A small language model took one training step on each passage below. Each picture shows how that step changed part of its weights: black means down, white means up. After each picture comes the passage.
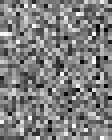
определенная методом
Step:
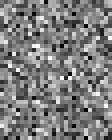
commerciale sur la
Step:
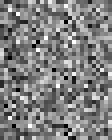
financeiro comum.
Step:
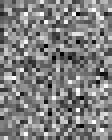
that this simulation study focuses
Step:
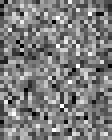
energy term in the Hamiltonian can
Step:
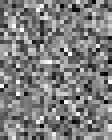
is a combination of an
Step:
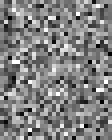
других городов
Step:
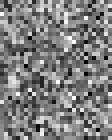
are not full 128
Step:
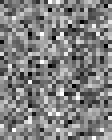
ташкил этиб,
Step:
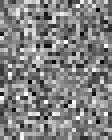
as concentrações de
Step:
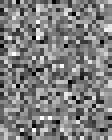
MARS provides a simple
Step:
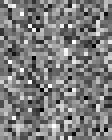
LPSEB23 &
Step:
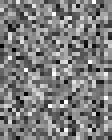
layer(feature extraction
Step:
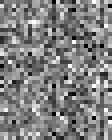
надходжень; -
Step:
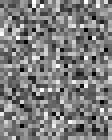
a "folding"
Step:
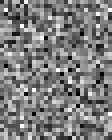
obtains: $$h
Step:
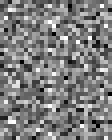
level of success occurs in the
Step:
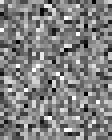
probability distribution from their corresponding test
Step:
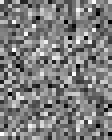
de teoretician
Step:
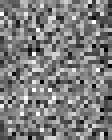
educacionais e as
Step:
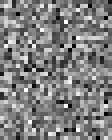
by a national facility
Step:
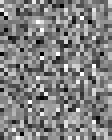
عمل می
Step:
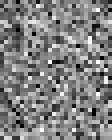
nas décadas de
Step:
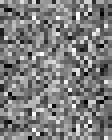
U \cdot \nabla
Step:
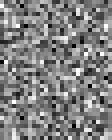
plasma flow to be
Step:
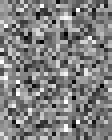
for a halo to host
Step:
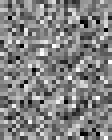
асаб тизимига
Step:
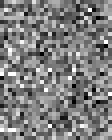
independent of each other,
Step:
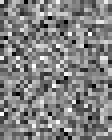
du concept de la performance
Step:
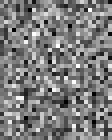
version of the Black
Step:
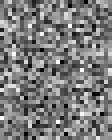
of the kinetic energy is
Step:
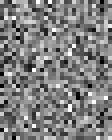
and by Xunta de
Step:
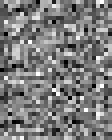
(see Appendix B), the
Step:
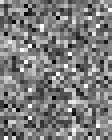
scales mentioned above.
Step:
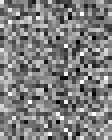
в конкретных
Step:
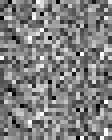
interaction potential, and compare it
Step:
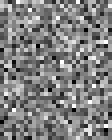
understand what one actually
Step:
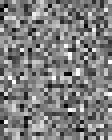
criteria used and how they
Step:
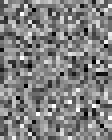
each one represents different bit
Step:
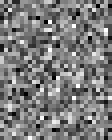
the CVs formed
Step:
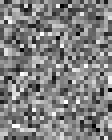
of [6] presented a
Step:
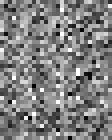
ҳолда кўриб
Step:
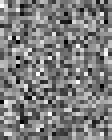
by the Stinespring
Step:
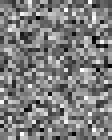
in the spin excitation,
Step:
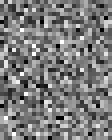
ko'rgani qiladi deb
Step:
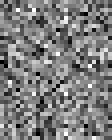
case, are bounded functions
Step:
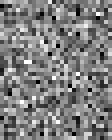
yuqoriroq bo'lishi
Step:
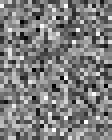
the symmetries remains an open
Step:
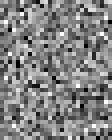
quasiparticles can demonstrate
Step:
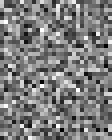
adds continuity to the
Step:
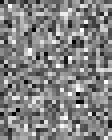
técnica para cada
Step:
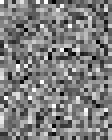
manifold into 8 states.
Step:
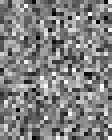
shayboniylar bilan
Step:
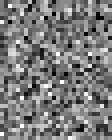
are connected with the solutions of
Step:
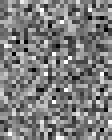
spectral colors. The second
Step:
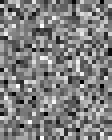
Systeme und ihre
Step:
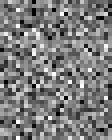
se destacar a importância
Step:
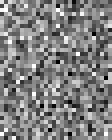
qaysi yo'nalish
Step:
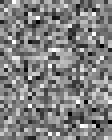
crucial in maintaining
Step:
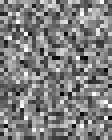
We introduce a declarative
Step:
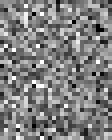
e preservação do
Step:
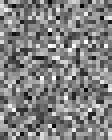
rather ambiguous.
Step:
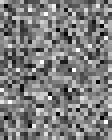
S. and LASH,
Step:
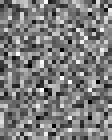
space. We caution
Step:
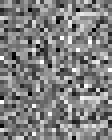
Dados: o material é
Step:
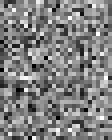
y oportunidades en
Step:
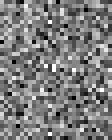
Estruture um
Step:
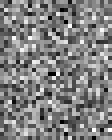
Hubble by introducing
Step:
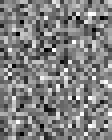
alan çalışma olarak
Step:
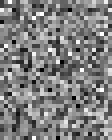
of southern
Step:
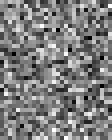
“Falsafa va
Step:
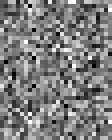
страны молочными
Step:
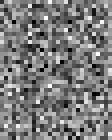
of the NA49
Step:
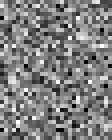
are obtained by inserting
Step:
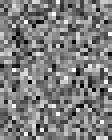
multirreferencial que
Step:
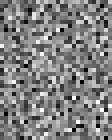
noise models, and their
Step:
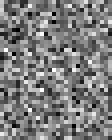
Arc View.
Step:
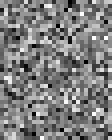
the optical decline rate,
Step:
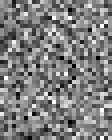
global feature extraction,
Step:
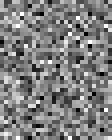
due to a splitting of
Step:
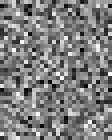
response matrices for the {\it
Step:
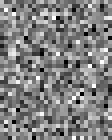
are also adapted for
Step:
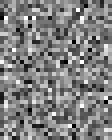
to be escapable due
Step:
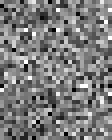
bilan munosabatga kirishi
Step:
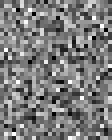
of self-efficacy that
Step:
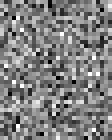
Since we assume that initially
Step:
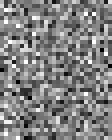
proximate to the
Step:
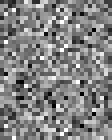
power law impedance is
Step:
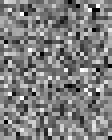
in all the basins of
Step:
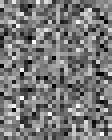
and that for the negative
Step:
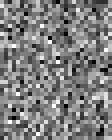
far from well know,
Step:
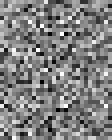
updates being prepared for
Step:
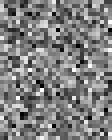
Salfer J. A.
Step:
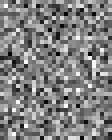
primaria. Materiales
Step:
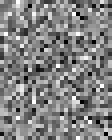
kesimida tahlil
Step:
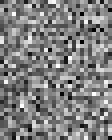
tener una decadencia
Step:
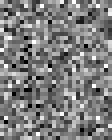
& Persson,
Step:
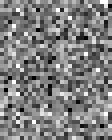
perceptrons with 5
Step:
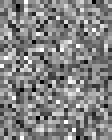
tipificación de
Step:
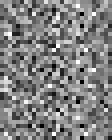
los niños que los
